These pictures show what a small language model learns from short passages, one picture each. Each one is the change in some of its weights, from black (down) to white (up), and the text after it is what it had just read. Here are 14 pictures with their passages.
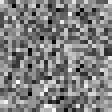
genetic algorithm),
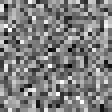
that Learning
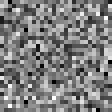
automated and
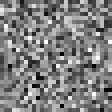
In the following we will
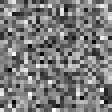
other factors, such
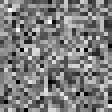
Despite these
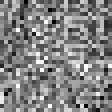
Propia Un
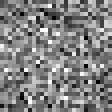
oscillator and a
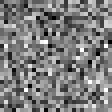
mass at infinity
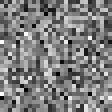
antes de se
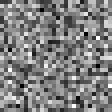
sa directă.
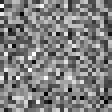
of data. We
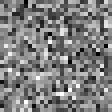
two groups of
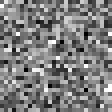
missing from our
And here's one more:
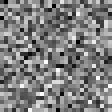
losing many bases
